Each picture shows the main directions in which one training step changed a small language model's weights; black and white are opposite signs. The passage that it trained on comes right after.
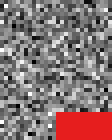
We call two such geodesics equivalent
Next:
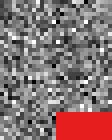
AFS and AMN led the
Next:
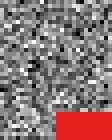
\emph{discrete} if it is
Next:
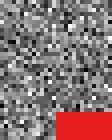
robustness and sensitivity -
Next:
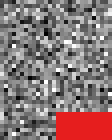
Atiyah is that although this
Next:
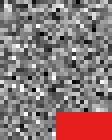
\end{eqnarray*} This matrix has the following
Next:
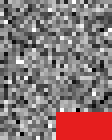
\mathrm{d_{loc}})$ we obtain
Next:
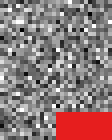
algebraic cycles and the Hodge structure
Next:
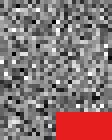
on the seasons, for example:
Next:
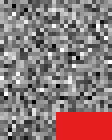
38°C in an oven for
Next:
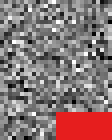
to ensure a secure environment
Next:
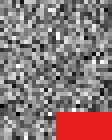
at four locations in 1994 and
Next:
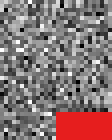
incidence of these fistulas
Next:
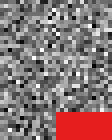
$\Theta$ on $JC$ defined as the
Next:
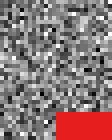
seek to achieve better
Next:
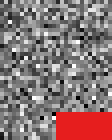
to align those stages with the technical
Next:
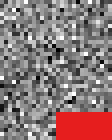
and more women are taking up
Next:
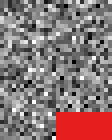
\item[-] For a probability measure
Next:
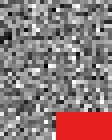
regularity hypothesis} For the
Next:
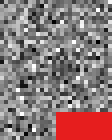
unipotent element $u'\in
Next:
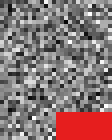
S^{-1} to the gotten solution.
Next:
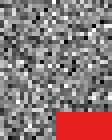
structures} (in brief,
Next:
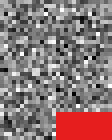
washed with methanol,
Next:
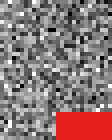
effective corporate governance,
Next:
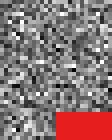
lying to the left of the Amu
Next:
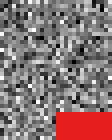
audio or control information. Module
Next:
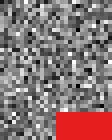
For a suitable $p \in
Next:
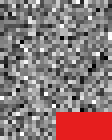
$ passes under strand $b $.
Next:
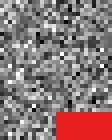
the highest level, combining all
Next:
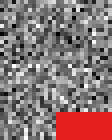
(\ref{sc8}) depends on the
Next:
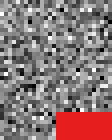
[96] and beta value $\beta =
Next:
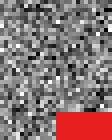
estimator with known constants. The proof
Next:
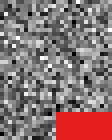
the essence of the charm, and not
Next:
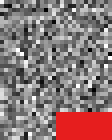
– Condition: Bias preamp =
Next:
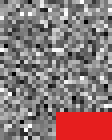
be slid, keeping its
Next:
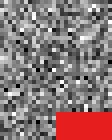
than $10^{-3}$ and the standard
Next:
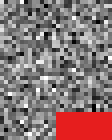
is a martingale (in the sense
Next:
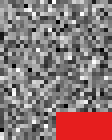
is undergoing deep market
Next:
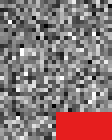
each sample was then counted under the conditions of
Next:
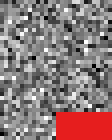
interior architecture of the
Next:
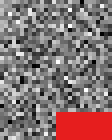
385.9 ng/l and standard
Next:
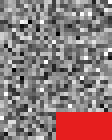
curriculum to see that it covers the
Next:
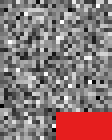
the expectation and use the Jensen
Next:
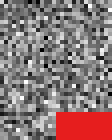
and conditions elicited by two typical
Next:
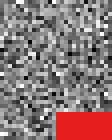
which associates to every operation symbol
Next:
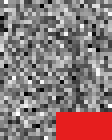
levels in the tree (therefore
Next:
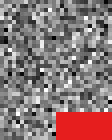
of the shape derivative.
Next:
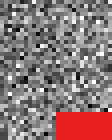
policy. The scheduler
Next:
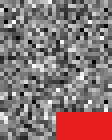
on $M^4$ by the torsion
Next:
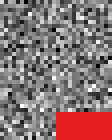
publications were extracted initially
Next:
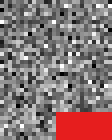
of $\mathcal T$-closed convex
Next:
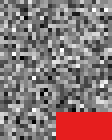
is called a tower of stage
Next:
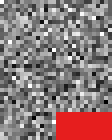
ten minutes. For these reasons
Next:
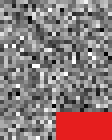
of the main advantages of
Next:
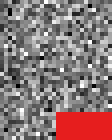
assessed. For the quantification of
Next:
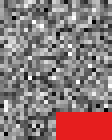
improved overall accountability. With
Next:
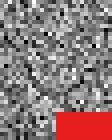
in accordance with the needs of
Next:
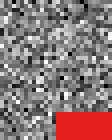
was kept below 1e-4.
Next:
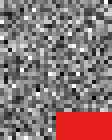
interdisciplinary research on the
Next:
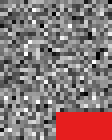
Manage. Rev.* 64,
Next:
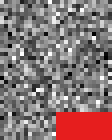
Anderson DLM Forum
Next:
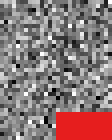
varieties and yields certain
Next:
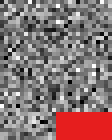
of them do not admit any invariant
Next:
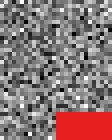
$E_7$ respectively. Those which
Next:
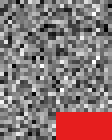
the same group $S$. In particular, each has
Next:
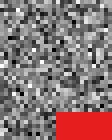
or (a) holds, then (Out)
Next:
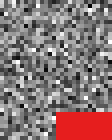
the mission of SEs affects
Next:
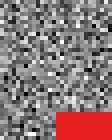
7, the classification accuracy
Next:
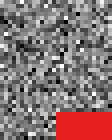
$\tilde{a}_{0}$ are scale factors
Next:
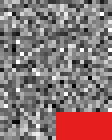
Performance. - P-value
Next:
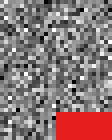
the liquid phase. Sulfur
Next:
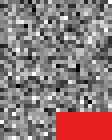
algebras, the bicrossproduct
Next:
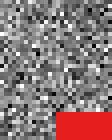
work, as well as ensuring the continuous
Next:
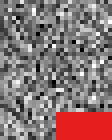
asset, protecting communities and
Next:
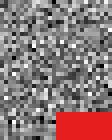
of tight reservoir. The
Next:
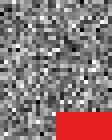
subaks have not functioned as expected
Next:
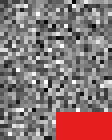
First of all, it is natural to
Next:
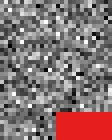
linearizing control (FLC).
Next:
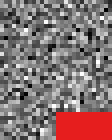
for states of quantum mechanics.
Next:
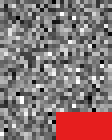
way to increase high temperature
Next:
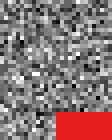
The tuple \( (\mathcal{K},
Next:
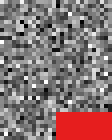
Hutter. SGDR:
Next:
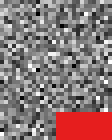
we cannot apply Theorem 1 to resolve
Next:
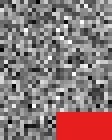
$\mathbb{H}_a^*$ in this section
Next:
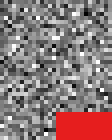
up to the inception level but show significant
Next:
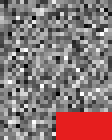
on $X$, then the liftings of
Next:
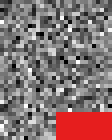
when $m=1$ the singular nature
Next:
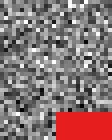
interested in the permanence and
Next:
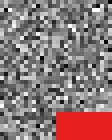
the same proof as Claims 2 and 3
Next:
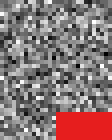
(Al-Nozha et al.,
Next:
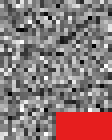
in southeast Brazil. The
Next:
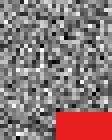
stated otherwise," we conclude this is
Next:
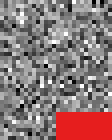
first translated the story “Vitya
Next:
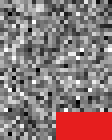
the outcome of laparoscopic
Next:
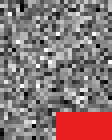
(7)$$ where θ is the
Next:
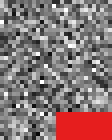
structure predictors did not present
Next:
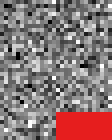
This process will continue until the same mean value
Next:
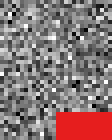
than 20. The strong increment of the
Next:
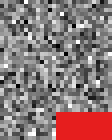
and approximated transient
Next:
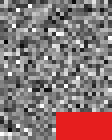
\subset X$ be a finite set of points.
